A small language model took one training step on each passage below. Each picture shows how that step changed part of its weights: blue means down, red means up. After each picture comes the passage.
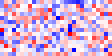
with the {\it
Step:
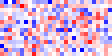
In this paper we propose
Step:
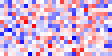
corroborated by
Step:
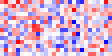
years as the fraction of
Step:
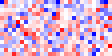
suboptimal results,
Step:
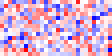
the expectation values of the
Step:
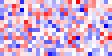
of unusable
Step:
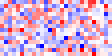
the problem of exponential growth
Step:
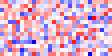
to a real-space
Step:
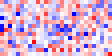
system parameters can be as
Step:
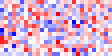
of adding a purely gravitational
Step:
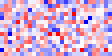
Drake's number
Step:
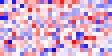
phone line and were
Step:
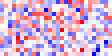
in principle, be
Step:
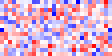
with other tracers,
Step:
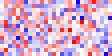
thermal conductivity of rough
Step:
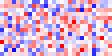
traffic dynamics, that
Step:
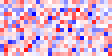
Considering the evolution of
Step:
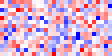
(top) spectra of
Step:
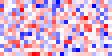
charges $\xi=\pm
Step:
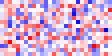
local computing and secure
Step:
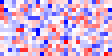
The inset plots show the
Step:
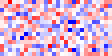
a moment that the energy
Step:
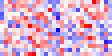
and behind of the main
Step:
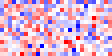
the HEX phase as
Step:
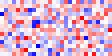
Seebeck coefficient
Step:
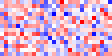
terminals, supporting
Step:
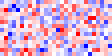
this simple case compatibility
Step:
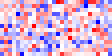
system. The first level
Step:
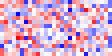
gains with these
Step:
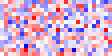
possible application of the
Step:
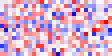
droplet and DS
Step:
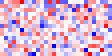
targets for
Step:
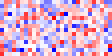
there are more than two
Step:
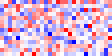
the master oscillator of
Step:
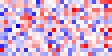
As far as the dipole
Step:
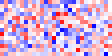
simulated models generated by
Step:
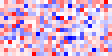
polariton modes in
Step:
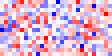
analysis of the SNR).
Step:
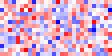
to be equal to
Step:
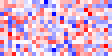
training duration is about half
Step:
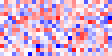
that droplets with
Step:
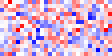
auxiliary fields
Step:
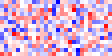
with the other three
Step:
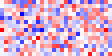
the cross-Kerr
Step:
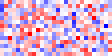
it is difficult to determine
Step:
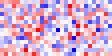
site of the new cluster
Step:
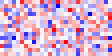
simulations. These numerical values
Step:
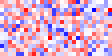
torque and microwave
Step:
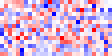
records which satisfy condition
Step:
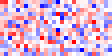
dominant galaxies marked by black
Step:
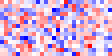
Again, the major
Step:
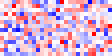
led J.
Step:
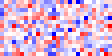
we show the capacity of
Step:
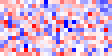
actual beginning of the
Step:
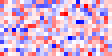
charges in the adjoint
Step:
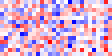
located in the center of
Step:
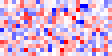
To understand the flow physics
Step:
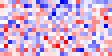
colour fields, created by
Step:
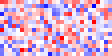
amplitude which is proportional to
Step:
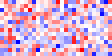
to be an exact
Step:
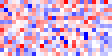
adsorption sites have
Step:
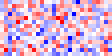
are dominant terms in the
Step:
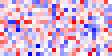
transform shape] \node
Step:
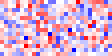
from the protons.
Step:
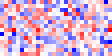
the resulting observable distributions
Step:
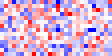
the top and bottom interfaces
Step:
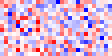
than real populations do.
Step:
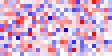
version of the code for
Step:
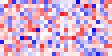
the coadjoint
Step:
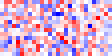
normal metal central island
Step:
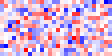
in patients with
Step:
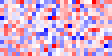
extra spacelike
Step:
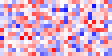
is suppressed to zero
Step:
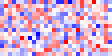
the Bragg and
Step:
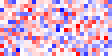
to the chain axis.
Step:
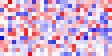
a series of information security
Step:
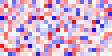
sponge network with
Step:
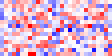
and accelerating the
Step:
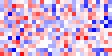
are least likely to act
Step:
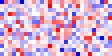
dynamic speckle
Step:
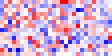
one uses an appropriate limiting
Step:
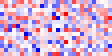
final portfolio
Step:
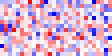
method; 2) All
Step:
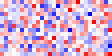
coefficients. The transmission spectra
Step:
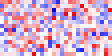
transitions and restricting maximum
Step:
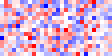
control to a condition
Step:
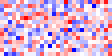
for the cavity photon number
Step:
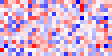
robust against $D$
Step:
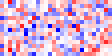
dimensionless). \ba
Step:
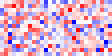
information will be more
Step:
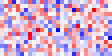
the S2 star from
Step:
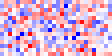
that for the case of
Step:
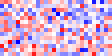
Thus there is an optimal
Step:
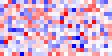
the behavior of the performance
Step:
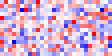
in a capillary
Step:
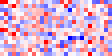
times in succession
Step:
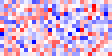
with all our methods.
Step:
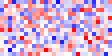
the Bloch sphere, see
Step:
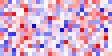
injection spectrum and
